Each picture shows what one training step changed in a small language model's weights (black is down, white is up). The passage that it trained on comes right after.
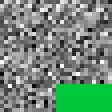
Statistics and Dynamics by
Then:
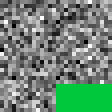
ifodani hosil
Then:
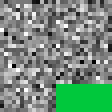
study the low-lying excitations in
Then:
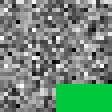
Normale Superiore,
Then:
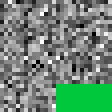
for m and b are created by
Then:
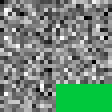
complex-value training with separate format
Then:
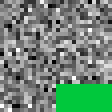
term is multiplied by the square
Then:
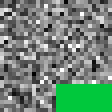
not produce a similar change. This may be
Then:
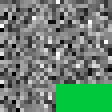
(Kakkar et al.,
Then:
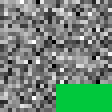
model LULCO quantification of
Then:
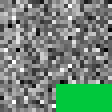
nodes. Considered Couples of
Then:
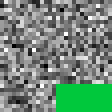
translation quality, longer phrases
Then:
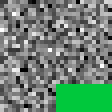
order to encourage people to
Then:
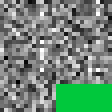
m was higher than that at 4 m from
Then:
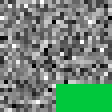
the hatchlings were
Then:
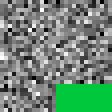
low concentration levels of calcium below the
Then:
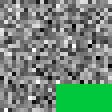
field theories with a running gauge coupling
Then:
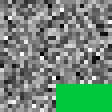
rights, the principles of the
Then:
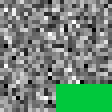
are homogeneously dispersed
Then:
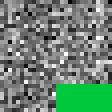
Principal's Story during
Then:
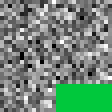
to evaluate without employing approximations. This
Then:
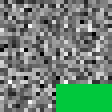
and this is evident in the
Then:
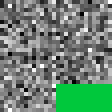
cross section and for the quarkonium
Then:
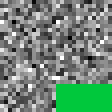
a discrete Fourier analysis of the
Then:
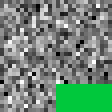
was far from certain, even if the main
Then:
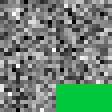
elements and their links.
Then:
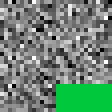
multilayer adsorption is
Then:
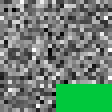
both importers and exporters.
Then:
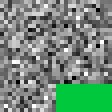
from the Copernicus
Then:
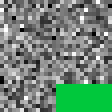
The leading term is reminiscent of
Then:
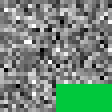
as well as personal digital devices such as
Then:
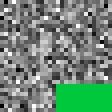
can now be mined locally in
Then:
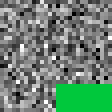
recent introduction to human society,
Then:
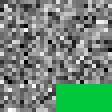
introduced by randomly changing the amplitude of
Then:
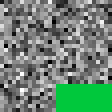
particles from an active asteroid
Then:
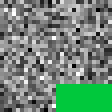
are unstable and irrelevant
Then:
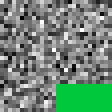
increase significantly, but surprisingly,
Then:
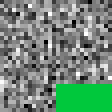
cases better both physiologically and
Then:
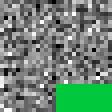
(or perhaps challenged) previous
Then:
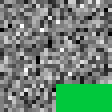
LiDAR technology is reshaping
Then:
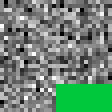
producing, as a consequence of
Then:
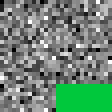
associated, average hospital charged
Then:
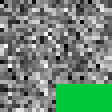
equivalent to 75.00% while
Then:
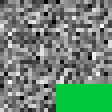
solar-like stars while emission values between
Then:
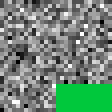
$\bbM$ has coordinates \be
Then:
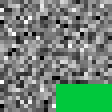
epistasis and absence of
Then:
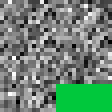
PLM and SLM were included
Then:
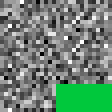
vaccine positively and significantly
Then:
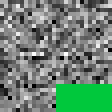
in our experiment. With respect to active
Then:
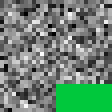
forthcoming 2019. •
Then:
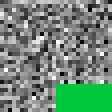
LC-MS Vit.
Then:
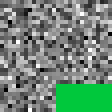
fully implemented Open Science; and 3)
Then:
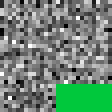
resistance oscillations in a
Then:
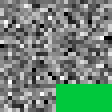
AZ PL. Contributed
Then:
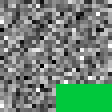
\varepsilon,$$ which proves the right
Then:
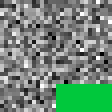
other side effects. Among them the
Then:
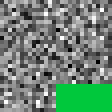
Envisioning Report for
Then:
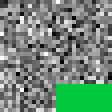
correction, its intrinsic
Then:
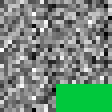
the transmitter amplitude response estimation
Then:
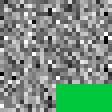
validate the selected subset by
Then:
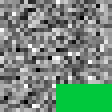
by the Danish National Research
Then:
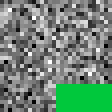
year through both agricultural and
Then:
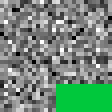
the specific heat at the critical point is
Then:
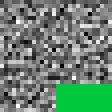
Provincial Agriculture
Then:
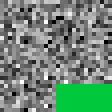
bithaman ajil*, or
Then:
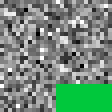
would submit their entire lives
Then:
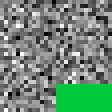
$(n + 1)$ terms since the coefficients
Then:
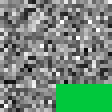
by Berger et al.
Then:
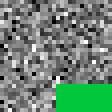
a significant enhancement in the removal
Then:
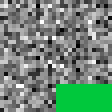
the NN model can be regained
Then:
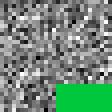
paid to the objectives of
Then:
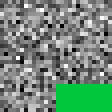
in key areas. A lifecycle management
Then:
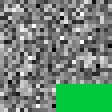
correlations are not a byproduct
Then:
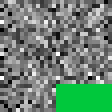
in controlled clinical trial settings
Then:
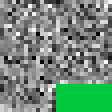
be classified as $d$-wave
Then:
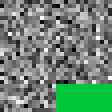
beam thickness has been increased, the
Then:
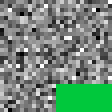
lost by what activity? ",
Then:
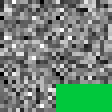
reduce their intention to recommend.
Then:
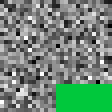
oxidation (MAO)
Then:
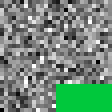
Investment, Panel
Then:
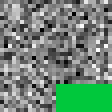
of analysis (domestic, regional
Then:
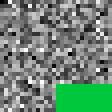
coefficient value (d$_{33}$) of
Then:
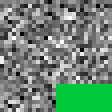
coping mechanisms of the
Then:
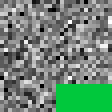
state's reliance on its own resources
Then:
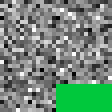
be of parallel imported medicines.
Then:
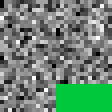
to lifestyle among adult residents
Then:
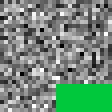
on the right, cross-section of the
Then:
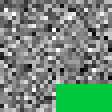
should further aid the modeling of
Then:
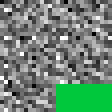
be achieved through a simultaneous measurement
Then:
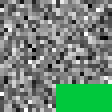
Templogg method for this
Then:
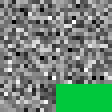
hrs). Before deposition
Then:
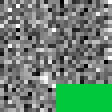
positive and high and it is consistent with the
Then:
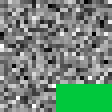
cases, the failure of the
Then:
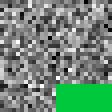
R: license Entity As
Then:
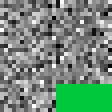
the flat direction in our model.
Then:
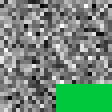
\}$ for a generic one-bit
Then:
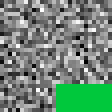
des sources diam\'etralement
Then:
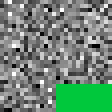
using Universal Testing Machine
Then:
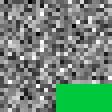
from the location of stone. This is
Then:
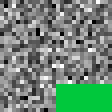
which generally prolongs the
